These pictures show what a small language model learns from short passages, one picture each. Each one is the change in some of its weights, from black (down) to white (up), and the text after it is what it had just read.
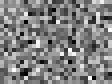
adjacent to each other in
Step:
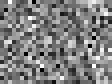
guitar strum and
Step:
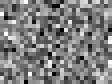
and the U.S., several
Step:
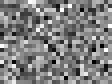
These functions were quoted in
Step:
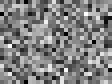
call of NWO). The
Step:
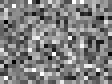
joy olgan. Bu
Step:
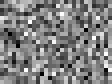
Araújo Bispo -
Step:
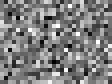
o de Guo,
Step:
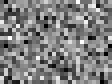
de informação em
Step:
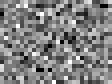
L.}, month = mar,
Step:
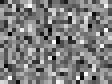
the typical viewpoint of
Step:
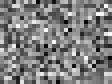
dramatically lowering the
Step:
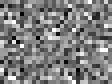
No 3D data has been
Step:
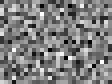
Protagonizada por
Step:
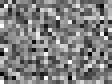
et sur le nom du
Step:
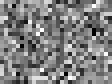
течіями та
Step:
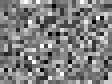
operators. The analytically known
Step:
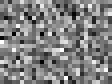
Since this is important in
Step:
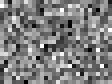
yerine konulması
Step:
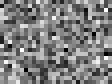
two years starting from March 2021
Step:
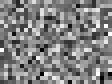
bir qismi yoki
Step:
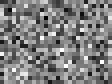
acceptable agreement with the
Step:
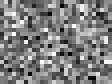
supported by the results? Yes
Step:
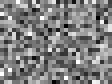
the inner (outer)
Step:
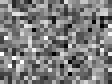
sociais, minorias em
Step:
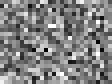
possibles) Pourcentages
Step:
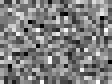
prior works that broadly
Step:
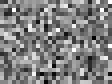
cloud-free region.
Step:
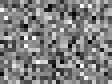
Majorana fermion
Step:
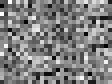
role in ensuring patient
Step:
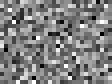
example in combinatorics
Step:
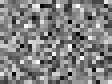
room temperature in a sealed
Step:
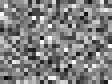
find a charge asymmetry in
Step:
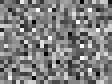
another beaker the required
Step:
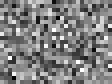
core followed by a full coverage
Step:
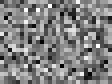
Jan Keupp,
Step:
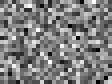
the SNRs in Table
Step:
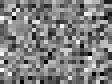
deviation 10 pixels centred
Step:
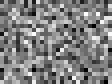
and success. Teachers in
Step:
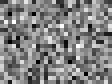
platform tersebut,
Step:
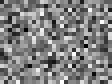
2 clusters are used with the best
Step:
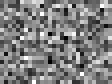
we demonstrated that the average velocity of
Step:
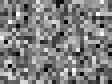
cohorte de symboles
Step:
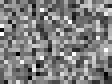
Shuningdek ushbu
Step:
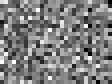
ilustré príncipe,
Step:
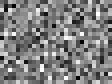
i learned in the markets
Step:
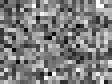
on the intermediary point flux.
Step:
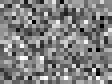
de la Cărbuna
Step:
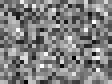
Knowledge, Mindset and
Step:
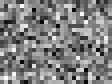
where the hemoglobin
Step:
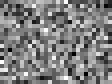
China in 2010 as at a
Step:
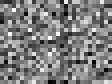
aumento del porcentaje
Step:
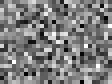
being the TBADT
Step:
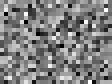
бўлган шахс
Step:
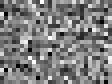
The amplitude δ_i increases
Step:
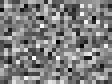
Sensor Kit NCK
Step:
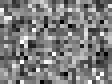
performed over the volume of the scattering
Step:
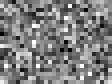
derive a control strategy with
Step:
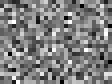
green to red color. Fig.
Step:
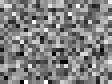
by MET Norway for
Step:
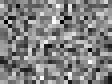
olduğu başka
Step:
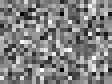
analysis of reverberation
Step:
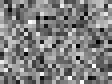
des Priesters und
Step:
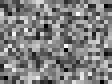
few years ago, the number of
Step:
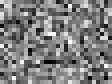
the Einstein field equations for this
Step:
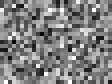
who try to do this fill
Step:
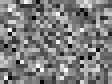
It is a brown
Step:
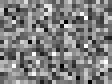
between red and blue regions of the
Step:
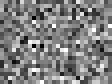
sparse mask vector by
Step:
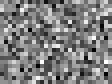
induce nonnegligible
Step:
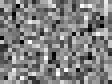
of (Traditional: -
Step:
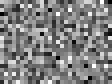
short-term personnel
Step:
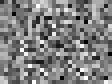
plant of *Calotropis
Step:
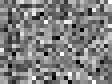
comunidad que lo seguía
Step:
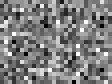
de Instrumentacao e
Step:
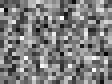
over the size. The mass density of
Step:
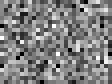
was subtracted to account for other
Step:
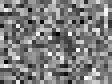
with the possible Lorentz structures
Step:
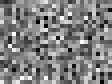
reward signal, a limited
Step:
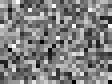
jarayonlar shu
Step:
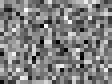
photometry is available). All
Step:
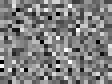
less attention to their
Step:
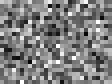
у період його
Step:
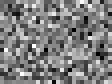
Separated Values
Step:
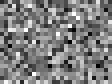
the issues of borders and
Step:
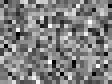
in the future. The loop algorithm
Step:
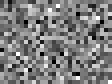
can teach in any class any
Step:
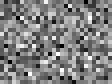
hardware and software is being
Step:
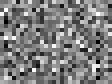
hal qilish va binolarning
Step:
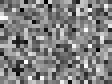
Peter Grünberg
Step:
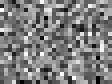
were removed on the 7th
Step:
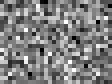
\frac{\delta \psi
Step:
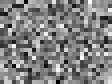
ko'rish mumkin,
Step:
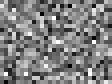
the mass mourned and the
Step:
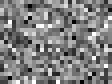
Another protective mechanism for the
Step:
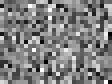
are significantly less explored.
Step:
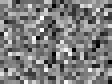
Chunki, bu yoshda
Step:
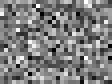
This fundamental understanding of interactions
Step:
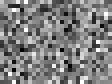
religious wars. The
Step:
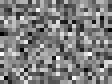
referaat citeert
